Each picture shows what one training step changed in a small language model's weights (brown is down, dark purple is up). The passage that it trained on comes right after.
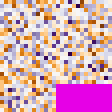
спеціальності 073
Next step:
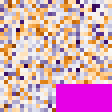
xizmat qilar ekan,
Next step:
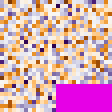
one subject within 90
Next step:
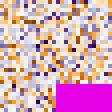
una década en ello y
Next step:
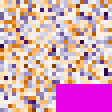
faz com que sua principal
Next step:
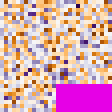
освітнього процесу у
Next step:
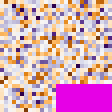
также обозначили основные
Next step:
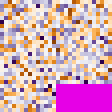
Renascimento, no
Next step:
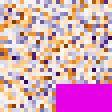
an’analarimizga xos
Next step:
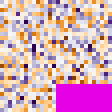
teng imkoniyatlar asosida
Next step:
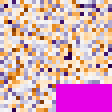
ilgari rasmlarning
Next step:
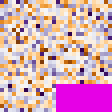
no contexto atual, o
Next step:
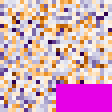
jeunes, des petites
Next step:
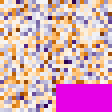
impactos ambientais:
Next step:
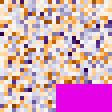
vositasi sifatida
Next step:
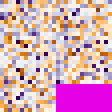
en las particularidades que
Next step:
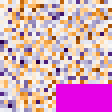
вчителям із
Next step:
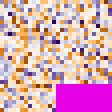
é fundamental que os textos
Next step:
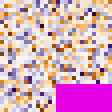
e *massiliensis* in
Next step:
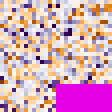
Kako bi ocenili
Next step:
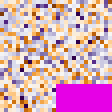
с откосами.
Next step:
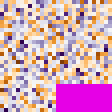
de la Federación con la
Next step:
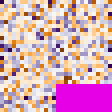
la connexion internet,
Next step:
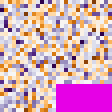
manzillar oshig‘i
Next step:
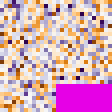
у туғилишнинг
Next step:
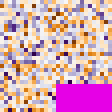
ang pagmamasid sa
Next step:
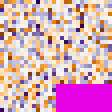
da due percorsi
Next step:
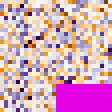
tomonidan jadid
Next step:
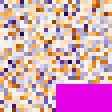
borg. Betaalt
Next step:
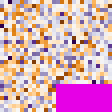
активизации правого
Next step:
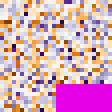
hududidan zarur
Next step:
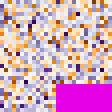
– muhandislarga hamda
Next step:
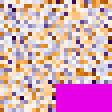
با سردی
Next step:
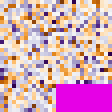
imkoniyati paydo
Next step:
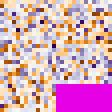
approach of certain
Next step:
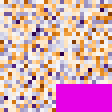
роль окремих
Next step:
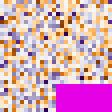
etilgan maktabgacha
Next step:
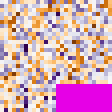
horas promedio, más
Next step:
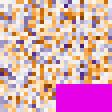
позволяват на
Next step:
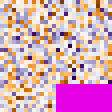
К., Юлдашев
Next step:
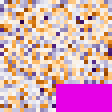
un element dat, iar
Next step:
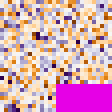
самоврядування –
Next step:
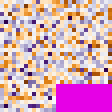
merupakan instrumen yang
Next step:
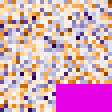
Con base en este orden de
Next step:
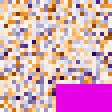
herencia, el prestigio
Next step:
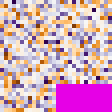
que sirve para ubicar
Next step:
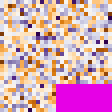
cargo del Hospital del
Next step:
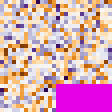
de ushırasadı.
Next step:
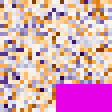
батьками. Варто
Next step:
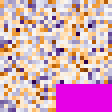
corporais, emocionais,
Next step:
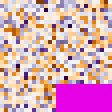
ечимдан хусусий
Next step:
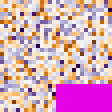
и в лабораторных
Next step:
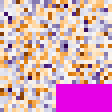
Provenance Assessment
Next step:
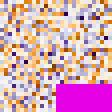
mudança de direção da
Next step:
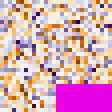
analysant plusieurs
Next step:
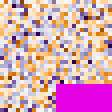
novembro de 2021 pelo
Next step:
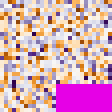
statistika natijalariga
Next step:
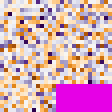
yuqori haroratli
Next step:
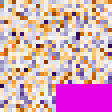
dropdown menu is
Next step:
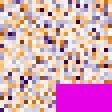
Loja Maçônica
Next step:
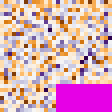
могут быть
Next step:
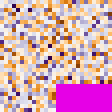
producción, se relaciona con
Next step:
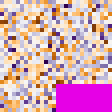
of urban transport system
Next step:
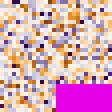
ruta para demostrar
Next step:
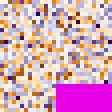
yaratib aholini
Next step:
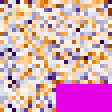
الله محمد بن
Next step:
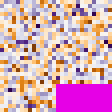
ambientes musicais
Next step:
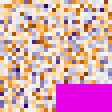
на вищезазначені
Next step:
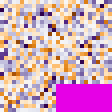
tomonidan birday inson
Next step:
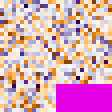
Janeiro: Departamento
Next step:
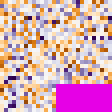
na Primeira Infância
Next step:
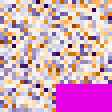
que si no se controlan
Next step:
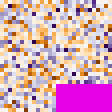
год. Именно в
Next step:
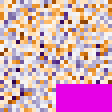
ta'kidlashicha, mana
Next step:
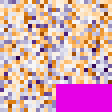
явления составляют
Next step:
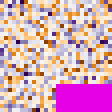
*Revista General de
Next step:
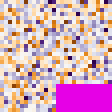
семейств, но нет
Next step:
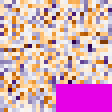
tarbiyani uyg'un
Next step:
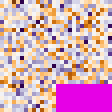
svih izvedenih
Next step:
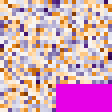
o'tish tezligi
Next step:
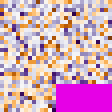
aloqasi yo'q degan
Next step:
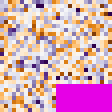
Medina | Dic 5,
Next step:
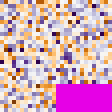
etgan. Uningcha,
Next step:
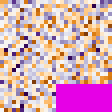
wij ons erbij
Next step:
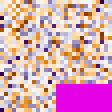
espaces essentiels dans
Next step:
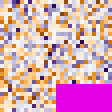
ijobiy fazilatlarini
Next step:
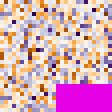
қуруқ. Июл
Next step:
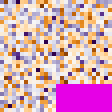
asosi hisoblanadi.
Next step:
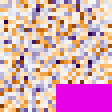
огромной роли в
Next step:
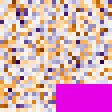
Диагноз на
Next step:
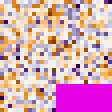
același model,
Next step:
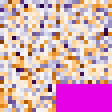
References: 1.
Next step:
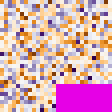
némiképp – mintha
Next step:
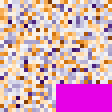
övning*. Retrieved
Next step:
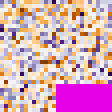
auf die angestrebten
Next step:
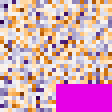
de selantes, o controle da
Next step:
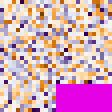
Икки ёш малика
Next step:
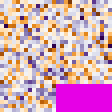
dalam pemberantasan
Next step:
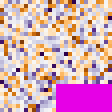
restrito, e estar
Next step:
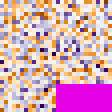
населення, а також
